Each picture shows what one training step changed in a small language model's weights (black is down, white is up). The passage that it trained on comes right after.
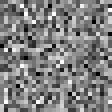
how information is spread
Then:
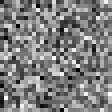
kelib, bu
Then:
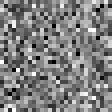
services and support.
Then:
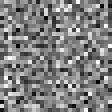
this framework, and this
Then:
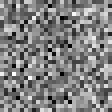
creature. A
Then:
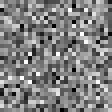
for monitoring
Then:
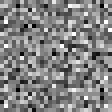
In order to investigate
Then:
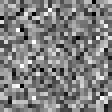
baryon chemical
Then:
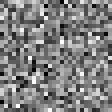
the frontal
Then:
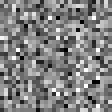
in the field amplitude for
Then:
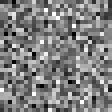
años que se
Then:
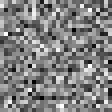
see below for precise
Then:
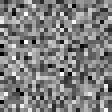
rather small, and
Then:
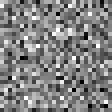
to generate the
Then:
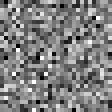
{\em additional}
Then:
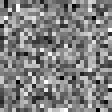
method of electronic project
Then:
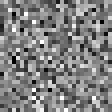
las mismas
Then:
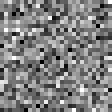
theoretical issues,
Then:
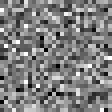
der Stadt,
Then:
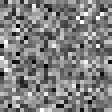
conditions, are the
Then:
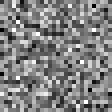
the 30 gait
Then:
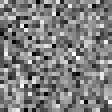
should be performed to
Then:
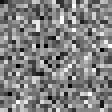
po leksike
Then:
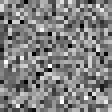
has increased the
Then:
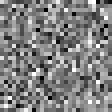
to zero. These
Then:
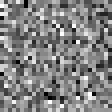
drive and loss,
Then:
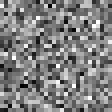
amount of the
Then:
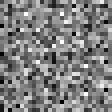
în unitatea
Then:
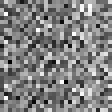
area of the sky
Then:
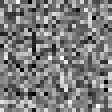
себе у
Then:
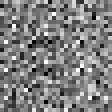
location of the
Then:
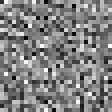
which gained
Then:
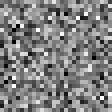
dentition, some
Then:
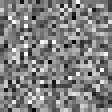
marché du
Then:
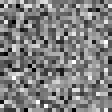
due to the qubit
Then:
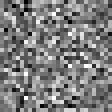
mais forte, a
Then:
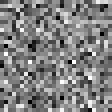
temperature (El
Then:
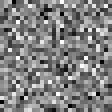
acid solution,
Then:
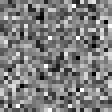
the Market*
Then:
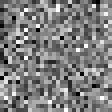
adsorption are
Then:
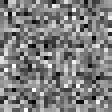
light microscopy
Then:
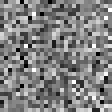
in Boston,
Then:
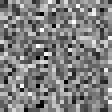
can be considered as a
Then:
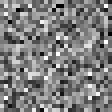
according to our line of
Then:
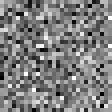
is entered into
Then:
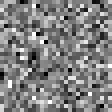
barrier in the
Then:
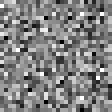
define another
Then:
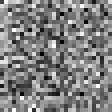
A Hospital
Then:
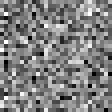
of the gap at low
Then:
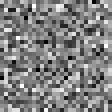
making identifying the
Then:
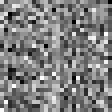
\left( \alpha
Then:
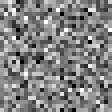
real time communications
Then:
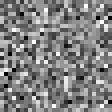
a possibilidade de
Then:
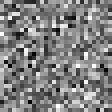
special place in
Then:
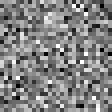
the critical bus in distribution
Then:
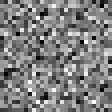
We first show that the
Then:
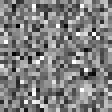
where $n$ is
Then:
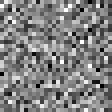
and use this view to
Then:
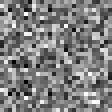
nous jouons
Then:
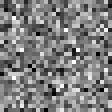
due to a decrease
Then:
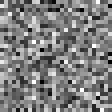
for hospital
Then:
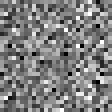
in all of the above
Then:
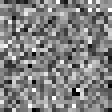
by confidential
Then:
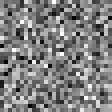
Internet and the
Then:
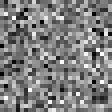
or, in rare
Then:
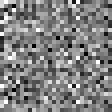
this problem, software
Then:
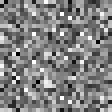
and carbon
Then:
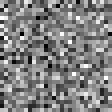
Die Idee
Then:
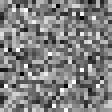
the use case Health
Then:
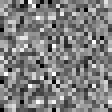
help doctors
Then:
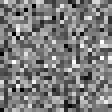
қажет 2
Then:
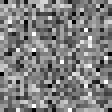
and plays important
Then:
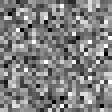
those who won”
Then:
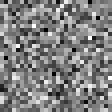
with a dipole
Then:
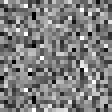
consisted of 100
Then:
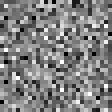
and the abrasion
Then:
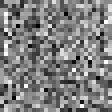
education labels are
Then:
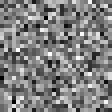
the solution was then made
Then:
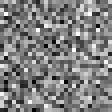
of the emission area or
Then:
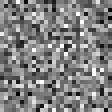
médio de
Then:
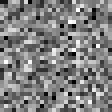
Markov random field
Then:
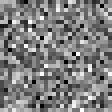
mastered the content
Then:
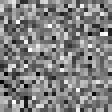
the assumption of a
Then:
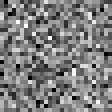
ratio increased from
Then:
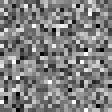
the flora of
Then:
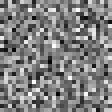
Phys. Rep.
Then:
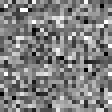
be embedded
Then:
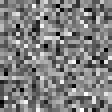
kin after approval
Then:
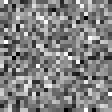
of dust load
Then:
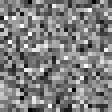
są ideami
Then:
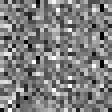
QRNN can
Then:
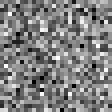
binary approaches
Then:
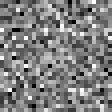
MP solutions: -
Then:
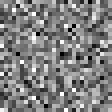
im Abstand von
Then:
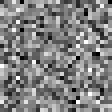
in the plasma
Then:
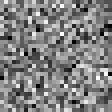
not very sensitive to
